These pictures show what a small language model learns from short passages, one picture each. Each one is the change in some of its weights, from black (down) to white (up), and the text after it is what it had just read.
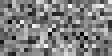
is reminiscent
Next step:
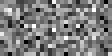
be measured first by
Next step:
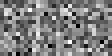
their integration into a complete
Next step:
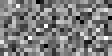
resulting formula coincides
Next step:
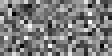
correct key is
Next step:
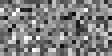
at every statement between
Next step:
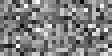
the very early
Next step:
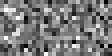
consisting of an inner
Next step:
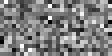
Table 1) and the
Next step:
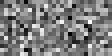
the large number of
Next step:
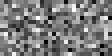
setting. For a precise
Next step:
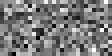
suppose that for
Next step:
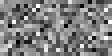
were only used to
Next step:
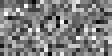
Numerical experiments
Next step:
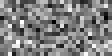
These measurements come from
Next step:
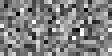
Include a list
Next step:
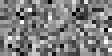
how to deal with
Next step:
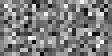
happens in the
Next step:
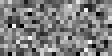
redefinition and get
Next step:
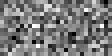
and amplitude of
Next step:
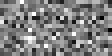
theory, and convex
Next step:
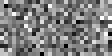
consider compositions of
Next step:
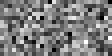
for variational quantum
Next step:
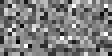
the one-dimensional linear
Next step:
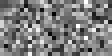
on the scaling variable
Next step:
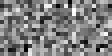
$R$ where
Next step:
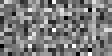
an estimate for the
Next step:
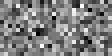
The following proposition provides
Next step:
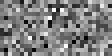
we turn to the
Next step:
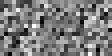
$i$ we
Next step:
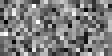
It is possible that the
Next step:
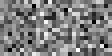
is analogously.
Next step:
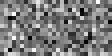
a variety of
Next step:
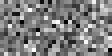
of Sciences,
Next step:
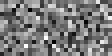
distillation rate of
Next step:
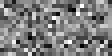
temperature with a quark
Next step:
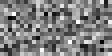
a constant phase. The
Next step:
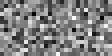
last three terms in
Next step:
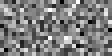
images with those of the
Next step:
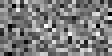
posterior is more
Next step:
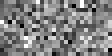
of Mathematics,
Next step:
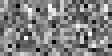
out, when $Z
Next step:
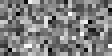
Thanks to
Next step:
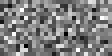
vertex $\alpha$ is
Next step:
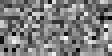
for which the symmetries
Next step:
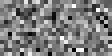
type is uniquely defined
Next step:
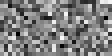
at LSOA level
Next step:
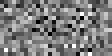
case for the remaining
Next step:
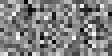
(due to a
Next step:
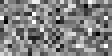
Einstein gravity is
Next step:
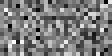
for a diffeomorphism
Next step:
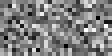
is on designing and
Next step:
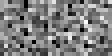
investigated using an
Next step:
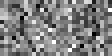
hypersurfaces in our
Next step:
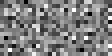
the genetic algorithm
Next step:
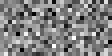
m Magellan
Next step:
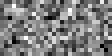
way such that, given
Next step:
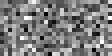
interpolation in
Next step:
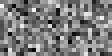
Here, we plot the
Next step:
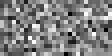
in the first setting,
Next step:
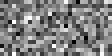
study seeks to
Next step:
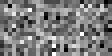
models the multiplicative relation
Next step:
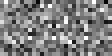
its core energy to
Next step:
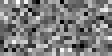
state estimator which
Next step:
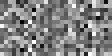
\ and\ \bibinfo
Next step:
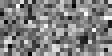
5 K, which is
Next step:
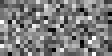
of vorticity
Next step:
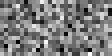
as the ones
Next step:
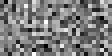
because also the stopped
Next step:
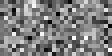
radiative heating and
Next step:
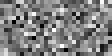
from the brane and
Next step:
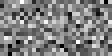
only one road.
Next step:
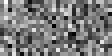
submanifold of
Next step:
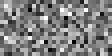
its contribution to be
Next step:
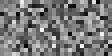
automorphism of
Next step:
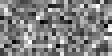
results, shown by
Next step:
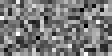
called exotic
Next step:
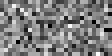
introduction to the curve
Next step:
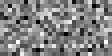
within the population in
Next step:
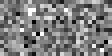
theory, lemmas,
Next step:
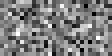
polymer bead
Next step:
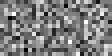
a nuclear spin,
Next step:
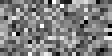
ranges between Log
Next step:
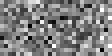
cross-tying and
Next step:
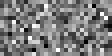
in the case of
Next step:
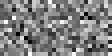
error term has been further
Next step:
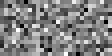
the categories that were
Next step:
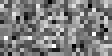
calculates phase
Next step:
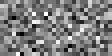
has no unbounded
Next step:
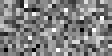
We introduce the binary
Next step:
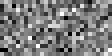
N$) where the functions
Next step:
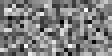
it could be the
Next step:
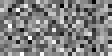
interval length) in
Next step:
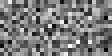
affect symmetry analysis as
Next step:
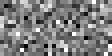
of the Feller
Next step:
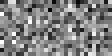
\vskip 5mm
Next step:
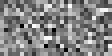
and target residuals
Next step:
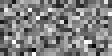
functions and the other
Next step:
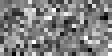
polynomial, and the parameters
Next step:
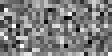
a small tubular
